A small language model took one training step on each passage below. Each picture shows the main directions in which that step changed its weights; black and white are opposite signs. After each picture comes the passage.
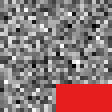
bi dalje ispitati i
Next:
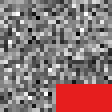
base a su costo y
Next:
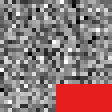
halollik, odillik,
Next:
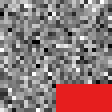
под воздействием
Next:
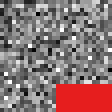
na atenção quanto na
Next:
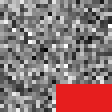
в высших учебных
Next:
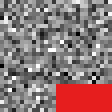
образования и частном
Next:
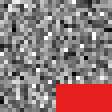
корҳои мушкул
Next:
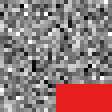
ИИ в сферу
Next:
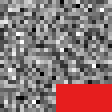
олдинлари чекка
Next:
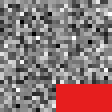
10 bahwa untuk
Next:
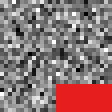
reações ou surpresas no
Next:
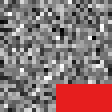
va interaktiv metodlardan
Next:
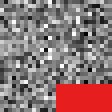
Sì Consigliaresti
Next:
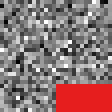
o fundo securitário
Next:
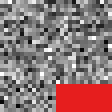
diferentes situações estudadas.
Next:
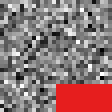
с мерцательной
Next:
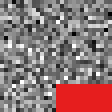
mohiyatini namoyon
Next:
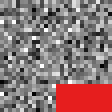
structure Огаҳий
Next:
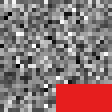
biaya hidup di
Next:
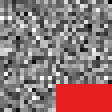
Licenciatura de la
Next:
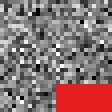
organlari faoliyatining asosiy
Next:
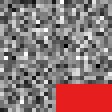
важных факторов
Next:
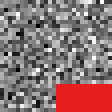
nechta kasblarni
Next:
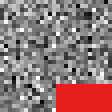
в Техническом
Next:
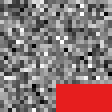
Их обычно люди
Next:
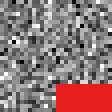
(C3) Memecahkan
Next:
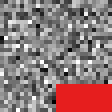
tiliga davlat tili
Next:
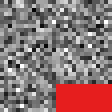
de setembro de 2026
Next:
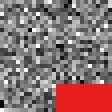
caliente, disminuyendo
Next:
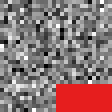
давр Шарқ ва
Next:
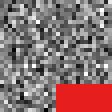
та психологічні
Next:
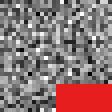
turlarini to'g'ri
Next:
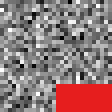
Bennis Laila ,
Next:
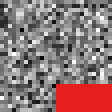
Journal Of Food
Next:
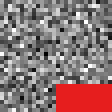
то для діяльності з
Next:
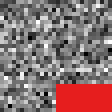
continente através do
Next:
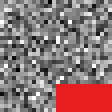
affects the domestic
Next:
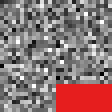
qilishidan iborat. IV
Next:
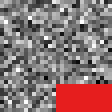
e Wanda Horta. A
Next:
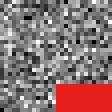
de fuera para aprender
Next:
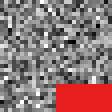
A to oznacza
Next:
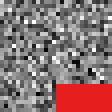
3) pemilihan
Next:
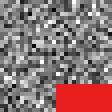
hasil simulasi.
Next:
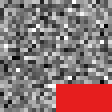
الجديدة في
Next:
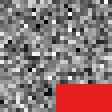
(Yıldırım ve
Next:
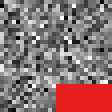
the accuracy of work
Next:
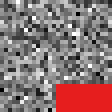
saisir les cours des
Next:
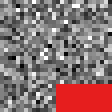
sohasida innovatsion
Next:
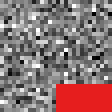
dados foi analisado a
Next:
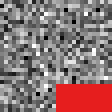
mesial de costilla).
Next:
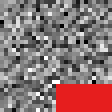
e do entusiasmo que os
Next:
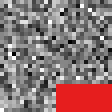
dez. 2021. Disponível
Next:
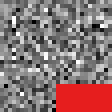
yoki magnitofon
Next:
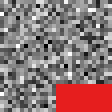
Investment dengan nilai
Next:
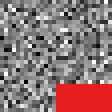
(дата звернення:
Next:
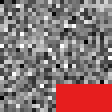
bilish yangi sifatli
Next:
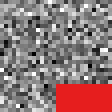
Samarqand viloyati
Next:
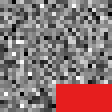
bilim va malakalarga
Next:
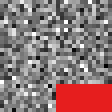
потенциал народного
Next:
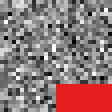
Brian Quirt
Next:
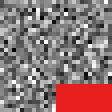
se possa redimensionar
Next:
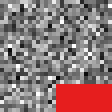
сказано, что
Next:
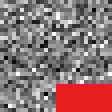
O‘zbekistonda golbol
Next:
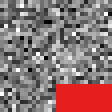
las cosas, pero por
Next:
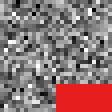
factorul diversitate
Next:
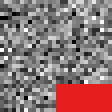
perbezaan purata
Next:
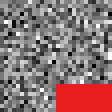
distingue d'autres
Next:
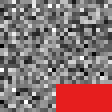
подвид *patta*
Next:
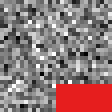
technologies, digital
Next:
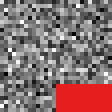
fosfor birikmalari,
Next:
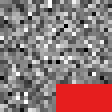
article, we present a
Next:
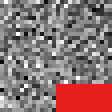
die Generierung eines
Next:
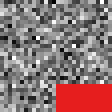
va ayni paytda bu
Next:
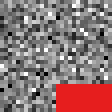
gestión de los recursos
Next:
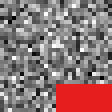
maxsus tadqiqotni
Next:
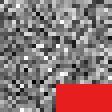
jadval Baqlajon
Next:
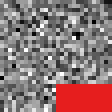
po‘latlarda kuzatilib,
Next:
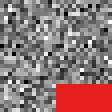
чиққан ҳолда,
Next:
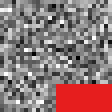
одесского общества
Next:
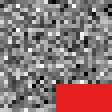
butun bo'lishlik
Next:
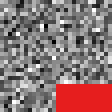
kirib kelishi hollari ham
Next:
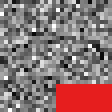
است یعنی
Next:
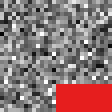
высшего образования
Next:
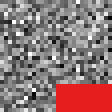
informantes e as fontes de
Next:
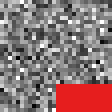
при Администрации
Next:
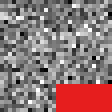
boshqasi to'plamga
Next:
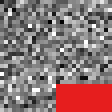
y, cómo ésta
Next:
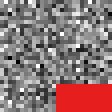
ser adotada para uma empresa
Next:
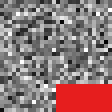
Aragão a Espanha
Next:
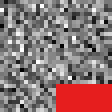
radiuslar uchun formulalar
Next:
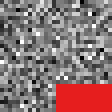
no artigo 17,
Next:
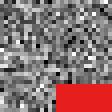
asociado a disminución en
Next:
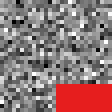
qayd etiladi.
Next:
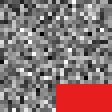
в перекладі – це
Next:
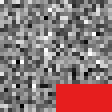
ko'p jihatdan
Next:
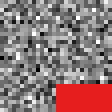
reseptiv produktiv,
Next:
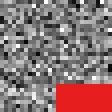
válida y pertinente
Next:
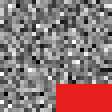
cómo ese paradigma
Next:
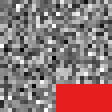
mbi shina - - 5
